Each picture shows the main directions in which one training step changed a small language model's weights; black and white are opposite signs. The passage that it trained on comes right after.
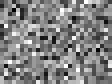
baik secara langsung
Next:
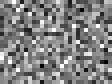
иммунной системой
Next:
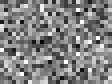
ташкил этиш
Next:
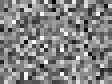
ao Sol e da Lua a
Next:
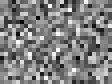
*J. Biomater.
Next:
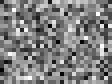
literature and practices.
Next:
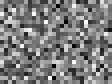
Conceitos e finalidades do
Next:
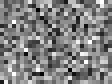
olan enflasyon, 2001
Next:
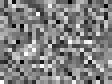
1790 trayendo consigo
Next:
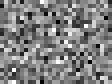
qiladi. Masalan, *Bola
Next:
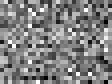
ve şiddetini artırarak
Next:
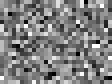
pedagógica, es el objetivo central
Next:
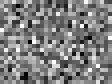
laws, achieve the
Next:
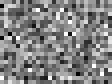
torna-se indispensável
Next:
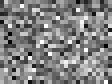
групі пацієнток з
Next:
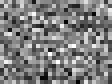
reprezentate în
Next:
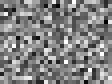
темпов роста.
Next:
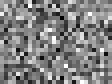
de gravitación universal
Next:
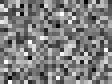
ayniqsa VFD va
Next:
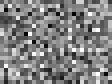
realizada, pode-se
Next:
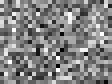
mediano. No entanto, a
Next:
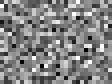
пространственную структуру
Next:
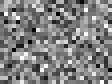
Avez-vous un
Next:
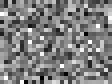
realiza mais um grande passo,
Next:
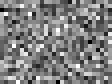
билан ривожланиши
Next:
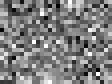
кафедри іноземних
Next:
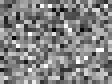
sharoitda O'zbekiston
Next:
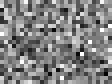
en raison d'une
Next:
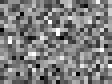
jihatlari bilan farq qiladi? Bu
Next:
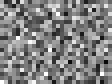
найбільша турбота
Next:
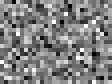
Taxonomy. – New
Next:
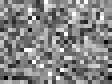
e tatimpaguesve
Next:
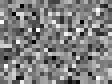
sekunder sebagai buku
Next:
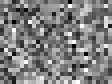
vertical. Essa dominante
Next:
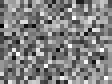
3. Bulatova V.
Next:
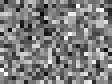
нисбатан тез
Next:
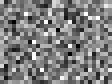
tiempo, o permanecer relativamente
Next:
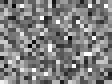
пошуку джерел, а не
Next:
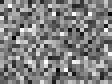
educativos (cartilhas,
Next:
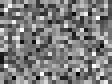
на наш взгляд,
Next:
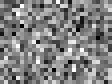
una mala información acerca de qué
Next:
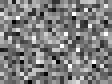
олса гранодиоритлар
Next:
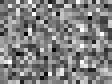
palabra el presidente y
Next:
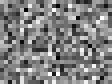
Юдаева О. С.,
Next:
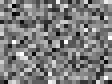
расчетные соотношения
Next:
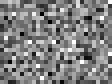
tomondan olib borilgan
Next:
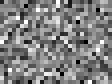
análises estatísticas a partir dos
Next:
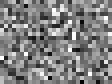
que los encuentros online también
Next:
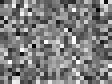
menjadi pembelajaran yang berpusat pada
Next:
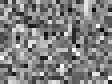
elementos abióticos, constitui
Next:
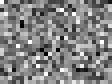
экспорт қилинадиган;
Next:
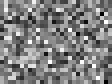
tashqari) yaratish talab
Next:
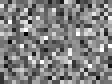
FUNDAMENTAL AND
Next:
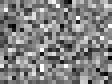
Учні готують різні
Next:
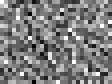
federal, as secretarias
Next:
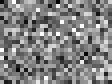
ganteng Tapi
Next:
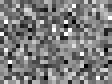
foydalanish (interfaol doska va
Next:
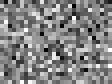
Eastern Entomologist*.
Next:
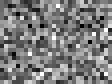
были закрыты,
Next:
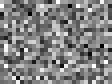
nouvelle législation
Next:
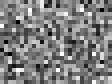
în care Dumnezeu este
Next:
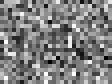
tartibda davlat hokimiyati
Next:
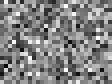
(abreviações); e
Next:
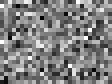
O'zbekiston Respublikasida barcha
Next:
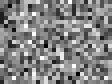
cripciones. Número
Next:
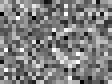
un *partner* chiave
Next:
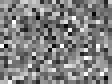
extra-littéraire. Les
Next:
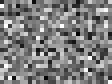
Open Access process eliminates
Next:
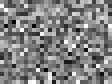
ЄС нараховується 16
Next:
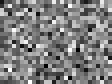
під 3–5% річних
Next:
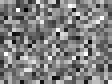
чоловіків в молодому
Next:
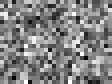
incorpora las teorías del
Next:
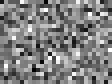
- Kriesberg,
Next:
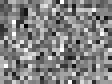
sobre esta población en América
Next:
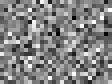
Переналадження системи
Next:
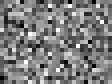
organizational conditions that foster
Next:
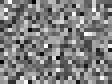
não lograram libertar o
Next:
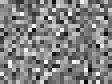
y resultados, teniendo en
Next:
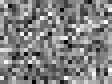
b. 4. Komilov
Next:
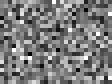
Agregat harakat tezligi 5
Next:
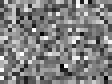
yashovchi o‘z
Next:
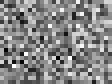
tal ou qual questão dirimida
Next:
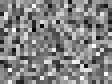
pero también con Lisboa y
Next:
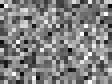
mit der Welt lernen.
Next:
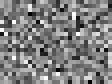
tashkilotidan boshlab ushbu
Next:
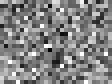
на солнце, то
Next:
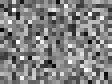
широкое покрытие
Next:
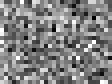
эффект строительства
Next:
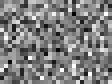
borki tabiatni birinchi
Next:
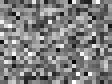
patologia da corrupção
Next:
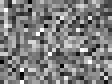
– Зулайхо
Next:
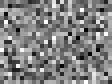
«in Ukrainian» 4.
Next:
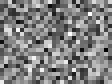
бўлган дастурлар билан
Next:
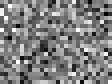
**Abolhasan, F.**
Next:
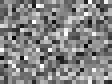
tuzilmalar va choralar
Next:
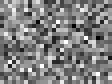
B. Shoniyozov,
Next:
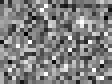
la emergencia climática: la
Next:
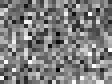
yuza yoki hajmlarni
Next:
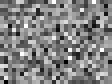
named after P.L.
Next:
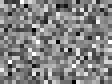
A SICK CHILD
